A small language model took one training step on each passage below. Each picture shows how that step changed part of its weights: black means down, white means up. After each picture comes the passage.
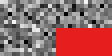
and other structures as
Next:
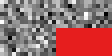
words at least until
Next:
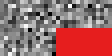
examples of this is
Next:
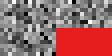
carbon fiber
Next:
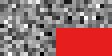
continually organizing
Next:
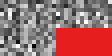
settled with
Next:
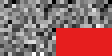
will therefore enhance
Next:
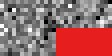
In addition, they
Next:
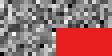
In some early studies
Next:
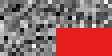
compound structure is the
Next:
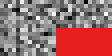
to come, technology
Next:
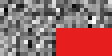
the number of
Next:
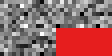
Bargas et
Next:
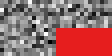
a number of effective
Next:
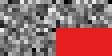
be focused on reducing
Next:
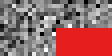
Introduction Dans
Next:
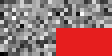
Back |
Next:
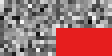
than QM,
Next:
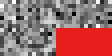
problem in order to
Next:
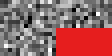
by a factor of
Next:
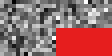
analyses. We collected
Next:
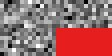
condition were analyzed,
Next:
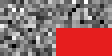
the formula itself,
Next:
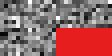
propagator corresponds to
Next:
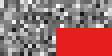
they had any disease
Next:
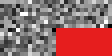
but despite
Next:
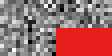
rapid assessment of
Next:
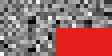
within well characterized
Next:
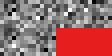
should reflect
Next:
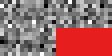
order to describe the
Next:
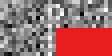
AS A
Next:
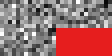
of the open educational
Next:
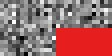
of the environment.
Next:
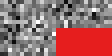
radial outflow of
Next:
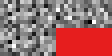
as well as in
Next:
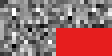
soil, define
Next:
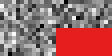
Therefore, in the
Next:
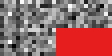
to su, na
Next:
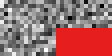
concentration, confirms
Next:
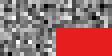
a function for instrument
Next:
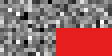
Vision Science &
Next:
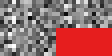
as input to the
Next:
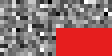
(NN model)
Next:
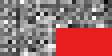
and business
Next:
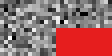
$\gamma$ sources
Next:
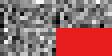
podendo então
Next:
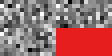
\earr where
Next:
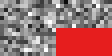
with Examples in
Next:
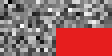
os centros de
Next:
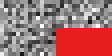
applicability of
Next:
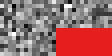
the explanatory variables
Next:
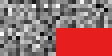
with many times more
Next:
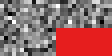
from four typical
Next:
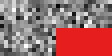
each byte in
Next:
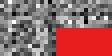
of thallium
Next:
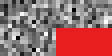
in its dynamical
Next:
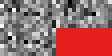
they are called
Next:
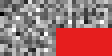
of Uzbekistan
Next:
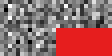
the solutions of
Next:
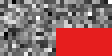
There are important next
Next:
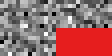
Sciences et technologies du
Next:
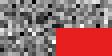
on hyvin
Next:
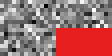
одна цифра
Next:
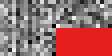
inverse of the
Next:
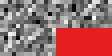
the distances between
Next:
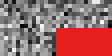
conductivity of
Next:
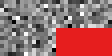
(test set)
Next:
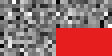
incubated at
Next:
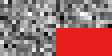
racial and
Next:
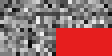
low prevalence of
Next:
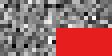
in findings could be
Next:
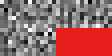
gradually transition into
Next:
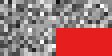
spatial and temporal
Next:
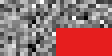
continuous emergence of
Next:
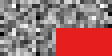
is continuity in
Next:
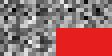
pressure gauge technology was
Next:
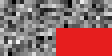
We show the
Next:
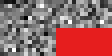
to encode
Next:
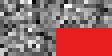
the list as
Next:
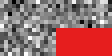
algorithms are derived based
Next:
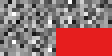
approach to the
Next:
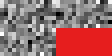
the order of
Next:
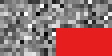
estimating 3D
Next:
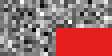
and back.
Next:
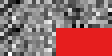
respectively. The
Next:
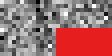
Laurent Li
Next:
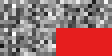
lives, and
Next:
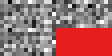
is based on
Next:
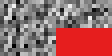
always be the
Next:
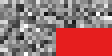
security and privacy
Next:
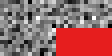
dynamics of this phase
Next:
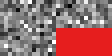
via les ratios
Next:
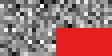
activity and instead provides
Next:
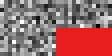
and “blended
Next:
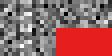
For example, as
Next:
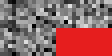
of the second line
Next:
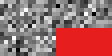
efficient. Transactions
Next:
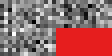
and peers'
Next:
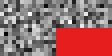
to others as
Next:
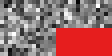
age distribution of the
